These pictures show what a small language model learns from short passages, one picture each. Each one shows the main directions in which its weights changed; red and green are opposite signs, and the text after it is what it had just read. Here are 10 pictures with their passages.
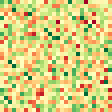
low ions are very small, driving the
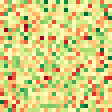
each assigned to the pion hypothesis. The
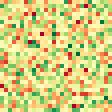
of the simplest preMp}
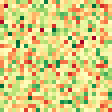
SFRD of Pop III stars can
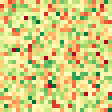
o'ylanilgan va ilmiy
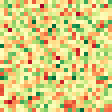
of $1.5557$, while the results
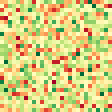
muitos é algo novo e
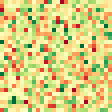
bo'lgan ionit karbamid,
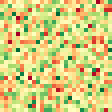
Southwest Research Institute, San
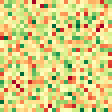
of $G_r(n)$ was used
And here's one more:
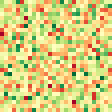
following two methods to tractably approximate
